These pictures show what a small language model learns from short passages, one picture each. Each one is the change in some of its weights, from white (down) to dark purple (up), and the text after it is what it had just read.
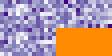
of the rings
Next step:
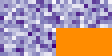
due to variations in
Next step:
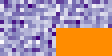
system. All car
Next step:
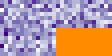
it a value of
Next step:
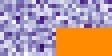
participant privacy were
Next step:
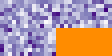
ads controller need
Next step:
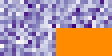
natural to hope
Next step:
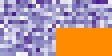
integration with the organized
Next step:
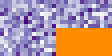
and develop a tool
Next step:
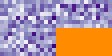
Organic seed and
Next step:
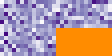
ones. In this
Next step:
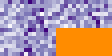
are all the known
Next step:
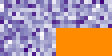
frequency combinations,
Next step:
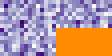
new products,
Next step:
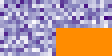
stylistic aspects
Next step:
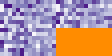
nature of the system
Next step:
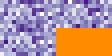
the preservation of
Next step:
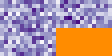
the long-term
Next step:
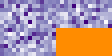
Knowledge and
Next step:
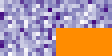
need for more accurate
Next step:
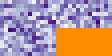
are two options
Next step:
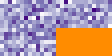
d}$ and
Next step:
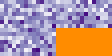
solution to the privacy
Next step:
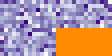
either generated images
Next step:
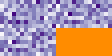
initial learning rate to
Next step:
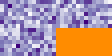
axis in the complex
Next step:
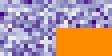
to the goal of
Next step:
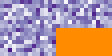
in order to find
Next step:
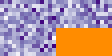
has been reported that
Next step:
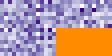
with spin up or
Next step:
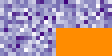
studied 55
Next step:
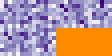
formalisms. That
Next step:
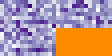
second quantization
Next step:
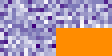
cent of the population
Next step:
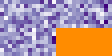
that is needed to
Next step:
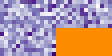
in a whole
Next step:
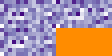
analysis of the CO
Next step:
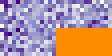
area of management of
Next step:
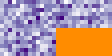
the 9h field
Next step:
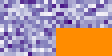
in this direction.
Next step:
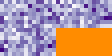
due to the presence
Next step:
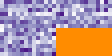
of text data.
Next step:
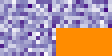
formulation for interface defects
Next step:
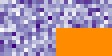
the effectiveness of the
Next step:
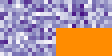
of massive amounts
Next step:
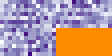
basis from three different
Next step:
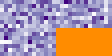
contained two female
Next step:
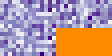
for tighter
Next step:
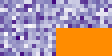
to be natural candidate
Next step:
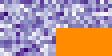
of the atomic field
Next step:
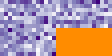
real parts of these
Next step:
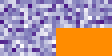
encryption is
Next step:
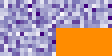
mandates a
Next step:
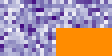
the galaxies in the
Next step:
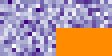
the Dirac point at
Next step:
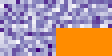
be applied. The
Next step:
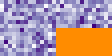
regression, the
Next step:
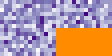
be used to form
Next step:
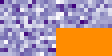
Level UN
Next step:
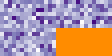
are significant at significance
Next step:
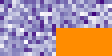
is defined as
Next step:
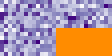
even through the
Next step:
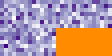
once DGT
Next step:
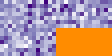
Reserve University
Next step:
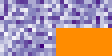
study is limited to
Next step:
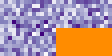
the scenarios describing ideal
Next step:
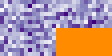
one of a quantum
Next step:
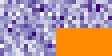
the sextic
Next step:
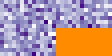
Kubo formula
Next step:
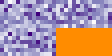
hotel sector has
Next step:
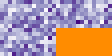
to test the
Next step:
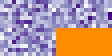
same cluster as the
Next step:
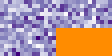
to cancelled clinical
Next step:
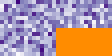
matrices are then
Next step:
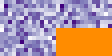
use of production functions
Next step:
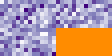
click or selection
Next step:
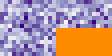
to the transformation
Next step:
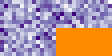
(see Fig.
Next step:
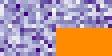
If the famous
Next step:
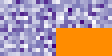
able to replace
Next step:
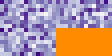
and communication,
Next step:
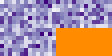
excited state masses.
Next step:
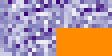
and close, until
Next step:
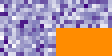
flow field, the
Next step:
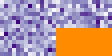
have an impact on
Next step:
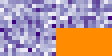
a neglected
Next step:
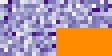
at various concentrations:
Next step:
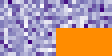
2). A comparable
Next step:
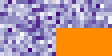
the arrow of
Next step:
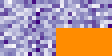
a much slower
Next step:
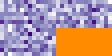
joint project between
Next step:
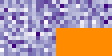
typically used in population
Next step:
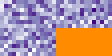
following reproducible and
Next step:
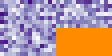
in the future?
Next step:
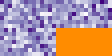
is described in
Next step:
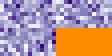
There are two major
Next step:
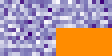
we utilize four
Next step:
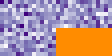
is also true that
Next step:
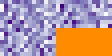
use of natural
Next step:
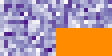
terminology tools
